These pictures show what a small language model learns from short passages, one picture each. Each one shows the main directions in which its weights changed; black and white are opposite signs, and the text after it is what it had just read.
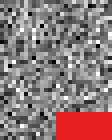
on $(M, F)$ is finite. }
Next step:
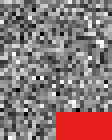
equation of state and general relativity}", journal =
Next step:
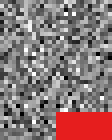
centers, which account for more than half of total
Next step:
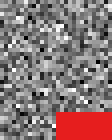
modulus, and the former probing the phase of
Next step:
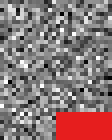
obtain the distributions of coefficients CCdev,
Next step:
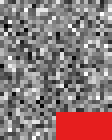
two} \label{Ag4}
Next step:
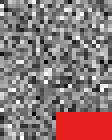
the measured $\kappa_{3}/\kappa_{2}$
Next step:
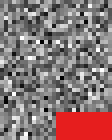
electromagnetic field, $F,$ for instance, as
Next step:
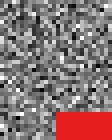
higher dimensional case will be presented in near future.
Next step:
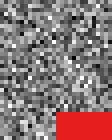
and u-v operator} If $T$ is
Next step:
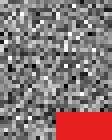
designs employed a genetic algorithm (GA).
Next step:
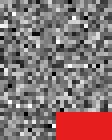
aspects of \textit{in situ} probing
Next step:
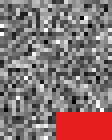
the edges parallel to $e_1$ in the
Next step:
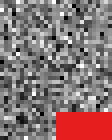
presumably applies to the actual experimental setup of
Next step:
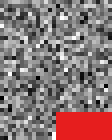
the low-energy Lagrangian, so that we could write
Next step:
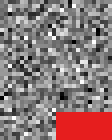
Maple to find their minimal grid diagrams. According to
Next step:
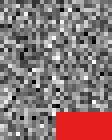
for the integral PS-3 equations of the considered
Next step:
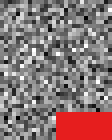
admit a compatible graph structure, as illustrated in the following
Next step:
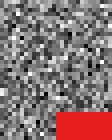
solution of the Jacobi equation (Bliss,
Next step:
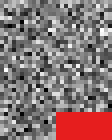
coupling with the short-lived superconducting
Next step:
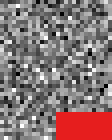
this case, $h$ and $h'$ are
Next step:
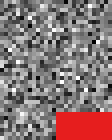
evolution in the total space. However, it is
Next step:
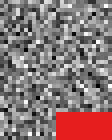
use an exponential kernel with a common amplitude and time scale
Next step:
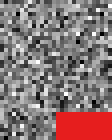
point $P$. Then since $A(K)$
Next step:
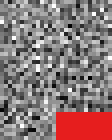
CShapes 2.0 Dataset
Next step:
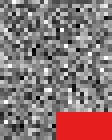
increasing exposure time. The redshift and
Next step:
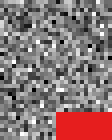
at the mean redshift of our sample, $z =
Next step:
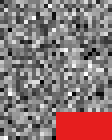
image pixel by pixel. Before division, the
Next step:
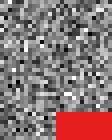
wavevector would suppress $\Gamma$-K scattering in
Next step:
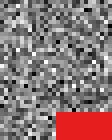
convex large-scale optimization, i: general purpose
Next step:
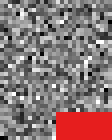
one polarization mode, which we associate with the
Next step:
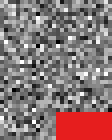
signal (represented by $f*g$) which
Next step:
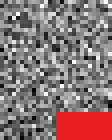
topics to create the conditions for motion by
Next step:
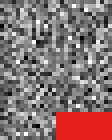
$\beta_g$, are plotted in the complex
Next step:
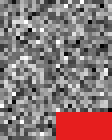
discrepancy between the observed trends for the analysis
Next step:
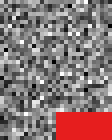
for CV discs with various mass transfer rates and
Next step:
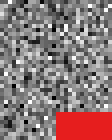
P. R. China} \author{Tao
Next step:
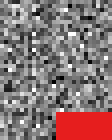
dimensional band structure with the FL close to a saddle
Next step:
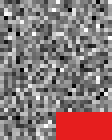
For example, for $q = 1.25$,
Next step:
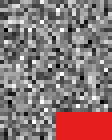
parity-check matrix of an LDPC
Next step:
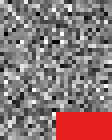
summarizes the localization accuracy results. The figure shows
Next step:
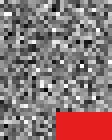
pseudo-equilibria are red. Admissible
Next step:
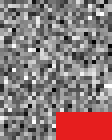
with age, the effects of magnetic saturation,
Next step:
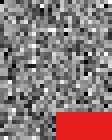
\BibitemOpen \bibfield {author} {\bibinfo
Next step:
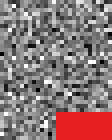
2 keV cascade, the number of
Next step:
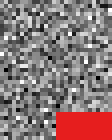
it becomes relativistic. This process gives rise to the
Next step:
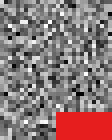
predicts an EW$_{Cr/Fe}$
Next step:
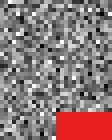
plot of this decay, so that the coefficients of these
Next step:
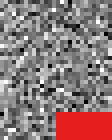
reproduce the early phase light curve and polarization of SN
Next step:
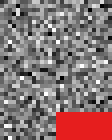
a task remains traceable over its whole lifetime.
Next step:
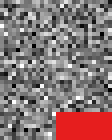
the other hand, calculation of Coulomb integrals from
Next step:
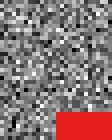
all transcripts and then used this coding process
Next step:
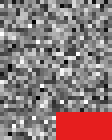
parameters and to visualize the data into the
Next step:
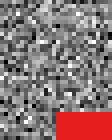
parameter combination the results indicate compatibility with experiments when
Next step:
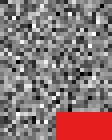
proved in a standard way using the strong Markov property of
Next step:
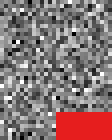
numerical experiment reported in Fig.~\ref{probability}.
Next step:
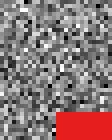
where at small angles the PbPb and pp
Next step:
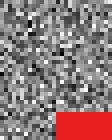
inserted in $p_j$. Thus, the
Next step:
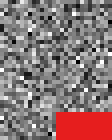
non-vanishing active neutrino masses it is common
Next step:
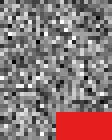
for an average number of photons $\langle m
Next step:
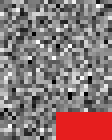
data analysis, we used the same statistical means described for
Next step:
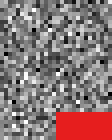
a surface $X$ carries a generically nice
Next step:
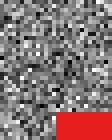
Crossfield$^{8}$, \newauthor
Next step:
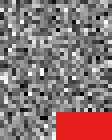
\end{equation} \begin{figure}[]
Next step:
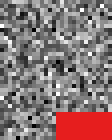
the mass ratio between the disk and the sink particle
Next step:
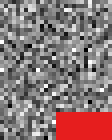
mass with the annihilation radius. Further, consider
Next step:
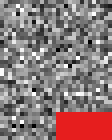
links as two different mechanisms. Our model can
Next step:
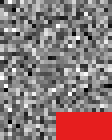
the legitimate link while suppressing the
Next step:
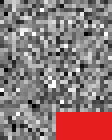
Szeg\H{o} for
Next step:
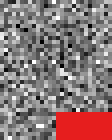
\caption{The effect of the Earth gravitational torque
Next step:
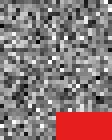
the ergodic theorem for real random variables; note that if
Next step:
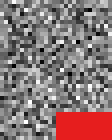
one moves an extra pebble onto where 3
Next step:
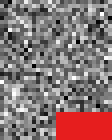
Physics and Astronomy, Purdue University,
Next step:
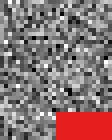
= p$ or $pq$. A very similar argument
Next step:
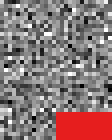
event horizon. The combined effects of asymmetry from
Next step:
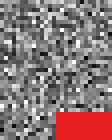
an interplay between DAR and CAR contributions
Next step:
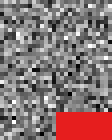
between the quantum and the classical theory. The quantum dynamics
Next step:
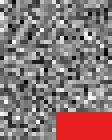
\begin{equation} w(z \equiv
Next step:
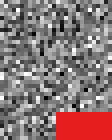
finitely many eigenvalues, iterating this procedure over all of
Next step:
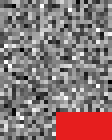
to apply the RC ODTR algorithm to
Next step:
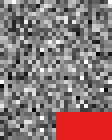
independent vectors $\left\{\mathbf{E}_{(A)}
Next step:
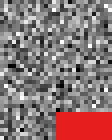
calculations using (3) gives $\Delta t'' =
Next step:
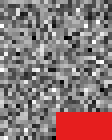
the spectrum, but the qualitative behavior stays the
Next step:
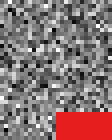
Andrews, Paule, and
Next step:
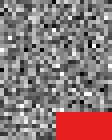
defines the following ``filament function'' (or
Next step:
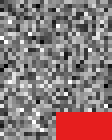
the CR-geometries considered in this paper.
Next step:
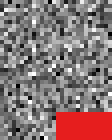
defined. Moreover, if $X^{(i)}$ is
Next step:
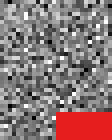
Titan flows for engine temperature control. Figure
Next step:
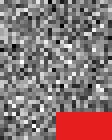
if $\phi(\gamma_1)$ and
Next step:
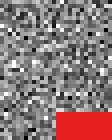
the experimental flow ($u$), simulated flow, and
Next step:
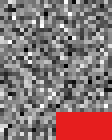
State} The most important input into the RPA
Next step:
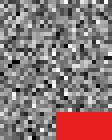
efficiency and open-source considerations, we used
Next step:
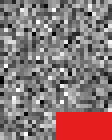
$\psi^*$ are equivalent, so these quantum mechanical
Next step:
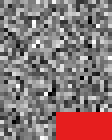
If $q\neq -1$ then
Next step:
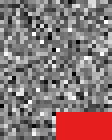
that since $a>c$, for $t$
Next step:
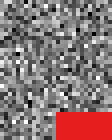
semisimple.\vskip+2mm Finally note
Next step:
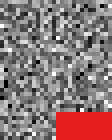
the leading singularity of the two-frequency spectral
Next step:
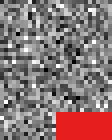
of the inputs): $01\rightarrow 0$,
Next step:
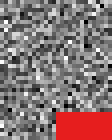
is a {\em Hall $\pi$-subgroup}
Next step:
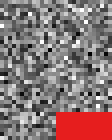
the non-smoothness of the proxy
